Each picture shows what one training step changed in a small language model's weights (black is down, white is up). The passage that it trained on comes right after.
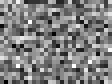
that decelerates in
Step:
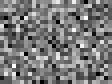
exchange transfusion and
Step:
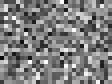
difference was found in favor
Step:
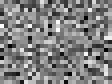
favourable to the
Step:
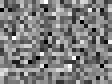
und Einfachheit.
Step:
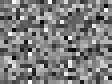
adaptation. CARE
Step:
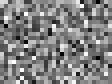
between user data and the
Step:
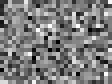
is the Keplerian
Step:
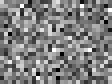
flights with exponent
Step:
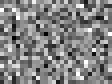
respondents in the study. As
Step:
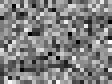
Considerações finais A
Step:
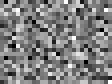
out the most important ones from the
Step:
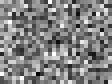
we will extend this condition to
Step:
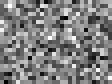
essencial para
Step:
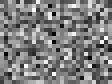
Policy note
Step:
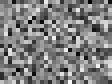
Science Foundation of
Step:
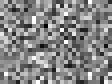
olishga bo‘lgan
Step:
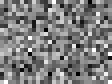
and also relatively large
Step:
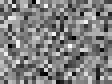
kg/ha. As a
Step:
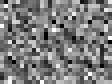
of the hot and dense
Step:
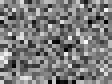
refer to a value, an
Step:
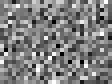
The modifications were made
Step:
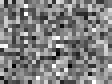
large number of electromagnetic
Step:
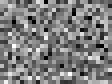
coating, which increases
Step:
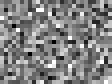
çok disiplinli
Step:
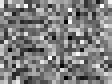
la amabilidad de don
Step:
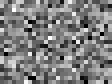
crore workers by
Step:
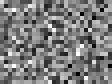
and feeding with both
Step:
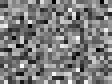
$WH\rightarrow \mu
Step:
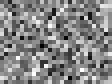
ravishda boyitib
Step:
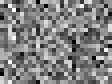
и терапии.
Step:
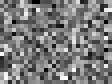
in this case takes the system from
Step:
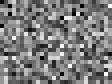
anterior. The dorsum
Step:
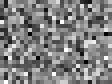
planners, textbook
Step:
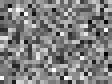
is obviously determined by
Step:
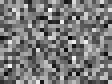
the action potential frequency in
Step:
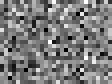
and frequency resolution, such
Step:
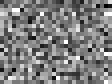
100 ml beaker,
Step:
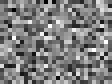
\quad \text{where } t
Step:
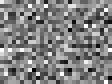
Accordingly, the
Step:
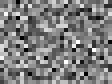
parameters and, notably,
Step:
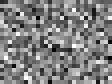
The hadronic phase, with
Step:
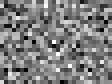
region $E_c < E
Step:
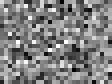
control commission (2011)
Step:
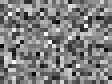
SOI effects, for
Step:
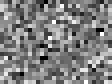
the horizon of the
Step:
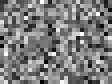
operating under the commercial
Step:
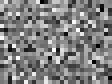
accuracy of motor
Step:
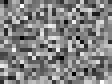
borasida asosiy
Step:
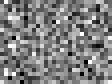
variability of these rhythms
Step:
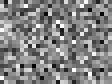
уровня и, по
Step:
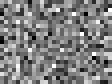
reservoir on its input
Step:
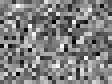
Casimir operators of
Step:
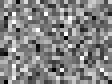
(a) Oxygen
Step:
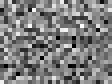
table of joint distribution of
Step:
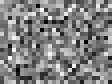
uchun Farg'ona
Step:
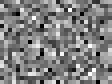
= Urbanity
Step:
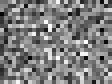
contributions of the protons,
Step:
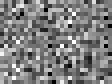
are then used to calculate the
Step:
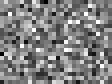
this is \ln of the
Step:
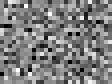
statistically significant association
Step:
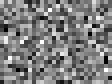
available earlier
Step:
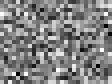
texnologiya) va
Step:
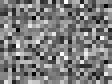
geographically. The
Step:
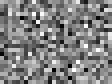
inversion symmetry and
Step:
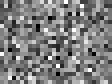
interests exist.
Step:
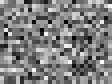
of reasonable size.
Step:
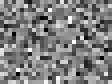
an increase of the local
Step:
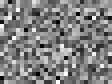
spectral energy distribution (SED).
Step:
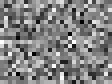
order of magnitude were
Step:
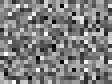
Research Journal,
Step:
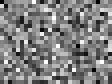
(\bibinfo {year}
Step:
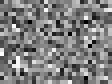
in {\em Fundamentals of
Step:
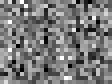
they are all either
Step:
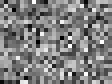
composition were tested at a
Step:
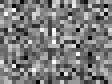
droits à polluer.
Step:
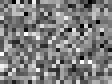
level of vitamin D
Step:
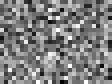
the incident particle
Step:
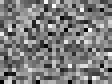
verbal style. This
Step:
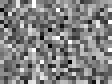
for dairy farms but
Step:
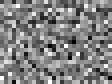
Department für
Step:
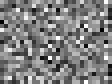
$\sim3$ ratio in
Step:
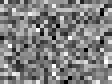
approach. Key words
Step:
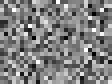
near the threshold is
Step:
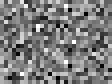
previous studies, students
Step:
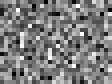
spatial structuring in this
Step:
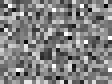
two phases of the SSH
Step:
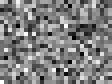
unit cell can be
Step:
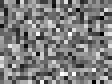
ethical implications.
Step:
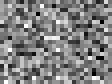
\end{equation} where
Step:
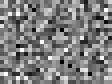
the case of multiple vector
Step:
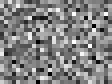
type of task.
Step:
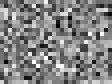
hisobini butunlay
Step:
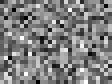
algebra has a
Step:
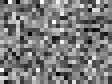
establecimiento de
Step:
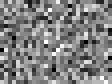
a constant above rated
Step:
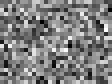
weeks, persistent
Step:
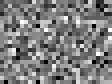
Getting Answer
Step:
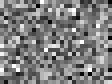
que podem fomentar a
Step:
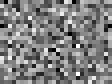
en behoeften van
